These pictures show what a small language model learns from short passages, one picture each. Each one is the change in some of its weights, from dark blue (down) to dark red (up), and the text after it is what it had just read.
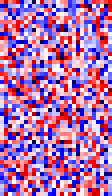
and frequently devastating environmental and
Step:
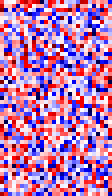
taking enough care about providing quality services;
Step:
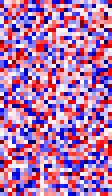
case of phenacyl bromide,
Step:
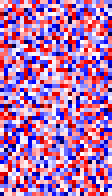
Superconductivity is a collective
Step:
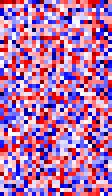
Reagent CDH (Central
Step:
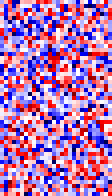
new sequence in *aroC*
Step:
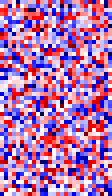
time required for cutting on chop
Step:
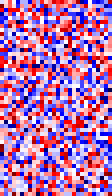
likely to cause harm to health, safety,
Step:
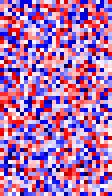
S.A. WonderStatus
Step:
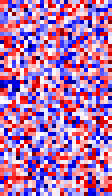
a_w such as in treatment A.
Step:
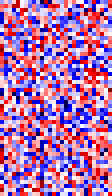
industrial) on rangeland, forest,
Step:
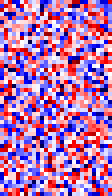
boundary conditions and process-oriented
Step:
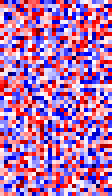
their experience, the challenges they face in
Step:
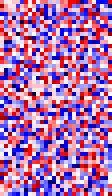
one end to the other end. In the
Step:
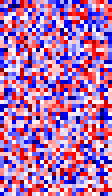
is different, however, where regulatory
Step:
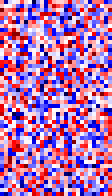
of diamond powder as a
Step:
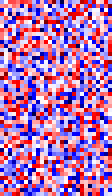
women's participation By participating in the
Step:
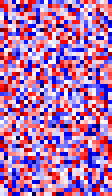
7 out of 9 studied competitions), other
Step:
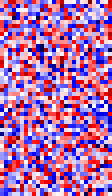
as 18 and above, in other words,
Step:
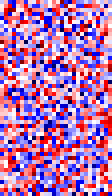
and visibility. That way, all
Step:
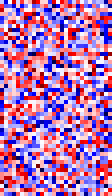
factor for a distance over 1km for
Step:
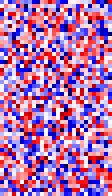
a collection of technical annexes:
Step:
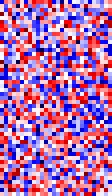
COVID-19, many universities
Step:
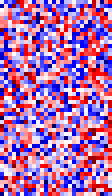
be added here, same as explained for
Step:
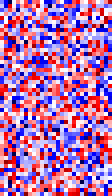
[10] or biodiesel production
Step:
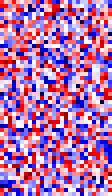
extrinsic porosity,
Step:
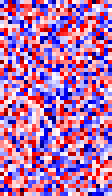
reproductive physiology and in traditional
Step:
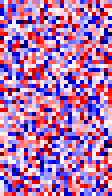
some cells of body begin to divide
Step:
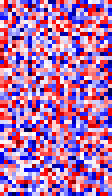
and Rodum [3] compared
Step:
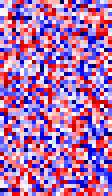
still relevant, and implementing new things
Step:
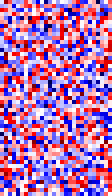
mechanically induced structural and electrical changes
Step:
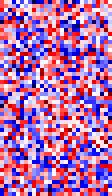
250g of sand, corresponding to
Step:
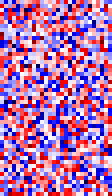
related to the fact that people affected by this
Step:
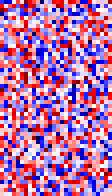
respectively. Participants were fully informed about
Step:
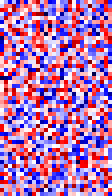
grounding Ingredients:
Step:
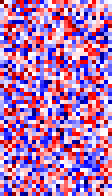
dense volume and percentage dense volume are
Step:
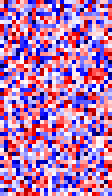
growing vigorously due to lack
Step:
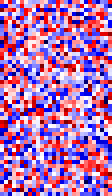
engaged with the simulated data and,
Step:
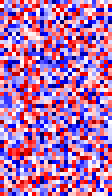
some South African universities in
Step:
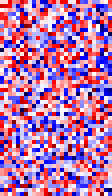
98%, which indicates high classification accuracy,
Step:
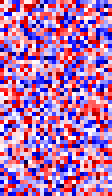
and patient wards. The system uses three
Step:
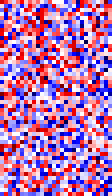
bureaucratic or administrative
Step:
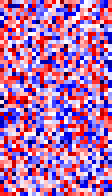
is only 39.1%, also
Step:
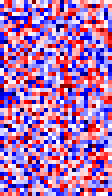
multidisciplinary approach is essential for
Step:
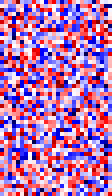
negative roles of social media, including media
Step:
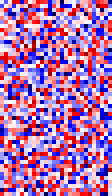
properties as reinforcement for composites
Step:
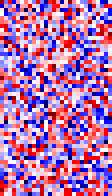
disease, type 2 diabetes as
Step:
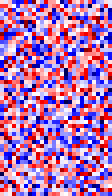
cause me to change the GSM
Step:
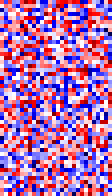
were placed on number of participants
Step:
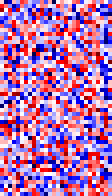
and a new anomaly detection model based
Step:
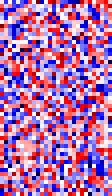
Computer Science at the University of
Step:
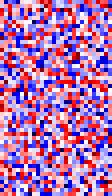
nutrition promoting compounds in
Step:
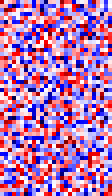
in the Haematological Indices
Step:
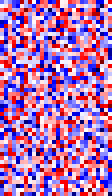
explore several feature selection, extraction techniques
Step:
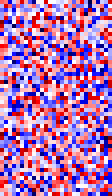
Rector of the Athenian University.
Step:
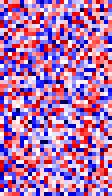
Some deities are associated with a specialization
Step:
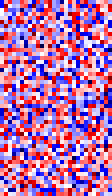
Swallowing 3 .56
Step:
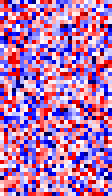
is a drop of CD4 count
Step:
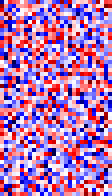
subject of much controversy, the
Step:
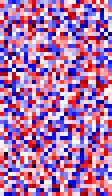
leader and the project coordinator,
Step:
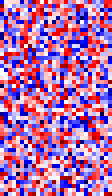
are linked today to the Republic
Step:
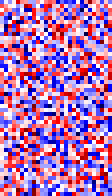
were categorized as a joyful
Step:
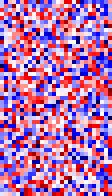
America recommended full-day childcare
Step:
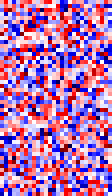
4 and the ADF test in Table
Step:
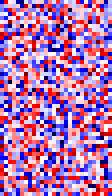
as a famous chemical factory for
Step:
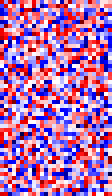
created shortage wheat improved seed.
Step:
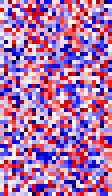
proteomics, and may not code
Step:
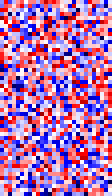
of anaerobic digestion
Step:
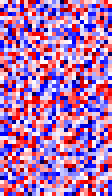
reduce your plastic use and/or what
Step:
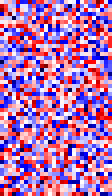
the underlying strategy employed in this study to
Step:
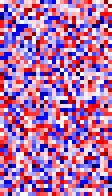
health calamity of the century and
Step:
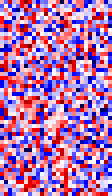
Our findings suggest that inequality and
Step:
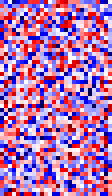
fruits, stems and
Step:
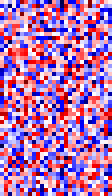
with your customers and have them talk
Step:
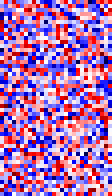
values are signs for authenticity
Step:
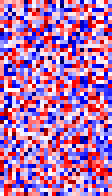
quality, can be performed with thinner
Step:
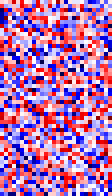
rapid and aggressive progression of
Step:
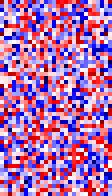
can operate for several decades, which
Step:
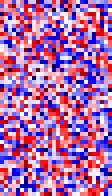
the learning process that all members of the organization
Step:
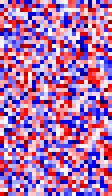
with time the material could fail. For
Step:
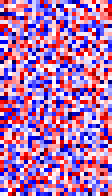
mode. Simulation results are presented to show
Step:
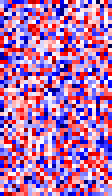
salt harvesting methods and
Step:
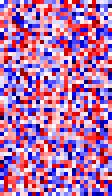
By using IIDET, the final
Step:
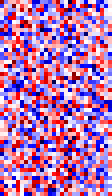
work. Auditors independently
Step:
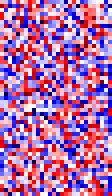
the entire period and other companies do not place
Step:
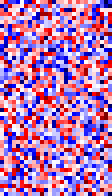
be a slow process due to its high
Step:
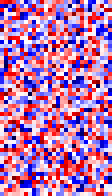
data points over MQTT communication.
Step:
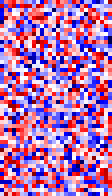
dynamics. Each simulation begins with
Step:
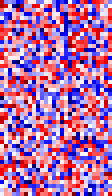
of these parameters; only the relative
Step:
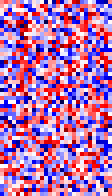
a variety of cultural backgrounds identified
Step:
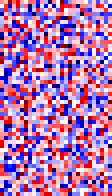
significantly impact the shear distribution of the
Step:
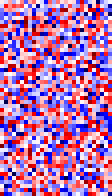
approach to identify the Mango in the
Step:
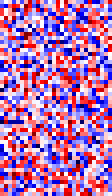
Application program interface (API)
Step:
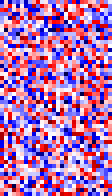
& de Goede, M.
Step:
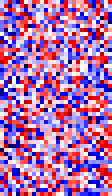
general problem of the study is to establish
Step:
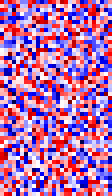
Hence the conditions of (16) become
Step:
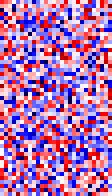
diagram of the automaton of
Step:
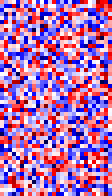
values) does not instantaneously
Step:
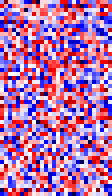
compounds, both by visual and
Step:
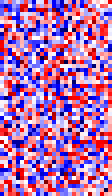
of severe urinary tract
